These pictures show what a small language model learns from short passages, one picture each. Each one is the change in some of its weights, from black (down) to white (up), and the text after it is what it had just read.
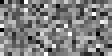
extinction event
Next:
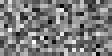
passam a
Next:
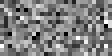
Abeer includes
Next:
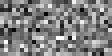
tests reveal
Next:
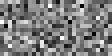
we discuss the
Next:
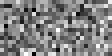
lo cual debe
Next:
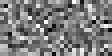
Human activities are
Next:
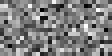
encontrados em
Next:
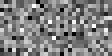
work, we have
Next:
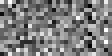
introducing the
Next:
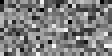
and marketing
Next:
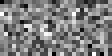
de datos
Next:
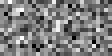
yielding 14
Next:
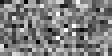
na tabela
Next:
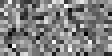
à base de
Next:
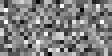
present an objective
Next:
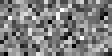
в развитии
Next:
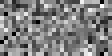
с целью
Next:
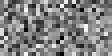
услуги и
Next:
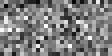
We believe the
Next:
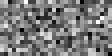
formalism which
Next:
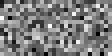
of an existing
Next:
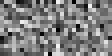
The presence of
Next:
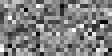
gast van
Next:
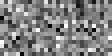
result in any possible
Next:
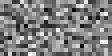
of OLS
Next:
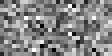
belonging according
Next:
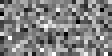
Islamization through
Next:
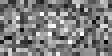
by chronic
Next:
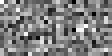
By placing
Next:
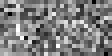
climate is
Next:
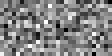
their intentions and
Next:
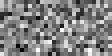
flap without
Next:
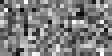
consumption of
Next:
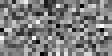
8. Naik
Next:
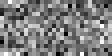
reporting makes
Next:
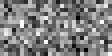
were averaged
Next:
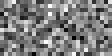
shown in Table
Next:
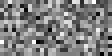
é a principal
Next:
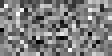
detection models
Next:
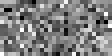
in the past.
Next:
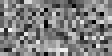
1e$ is the
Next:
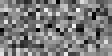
considerata il centro
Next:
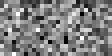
de investigación de
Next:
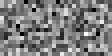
modelis, jo
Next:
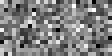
scale c)
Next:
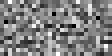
by Nasara,
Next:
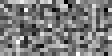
de publicaciones
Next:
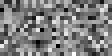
(Figure 8).
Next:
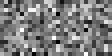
Owing to its
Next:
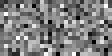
are planned
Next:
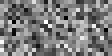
an area of
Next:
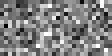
was no significant difference
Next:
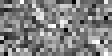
be said that
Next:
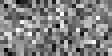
The sample from
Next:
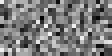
ver un primer
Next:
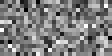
specify the value
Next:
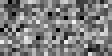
no treatment
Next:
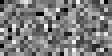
compreensão de
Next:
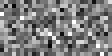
que, ao
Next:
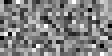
Internet access in
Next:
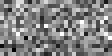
the focus was on
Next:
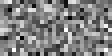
via local
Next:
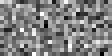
a perception,
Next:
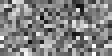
technology and the design
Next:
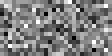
much less than
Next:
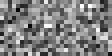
a drying
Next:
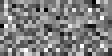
the clamour of
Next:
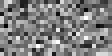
also carried out
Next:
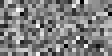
a positive effect on
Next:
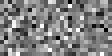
та рівня
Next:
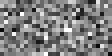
relação a suas
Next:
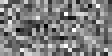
The trends
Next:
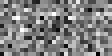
fonti segue
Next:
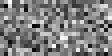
is proficient in
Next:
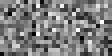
to their mate.
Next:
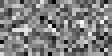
the recurrent
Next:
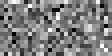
У статті
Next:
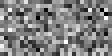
uchun ham
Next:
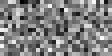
da TARV
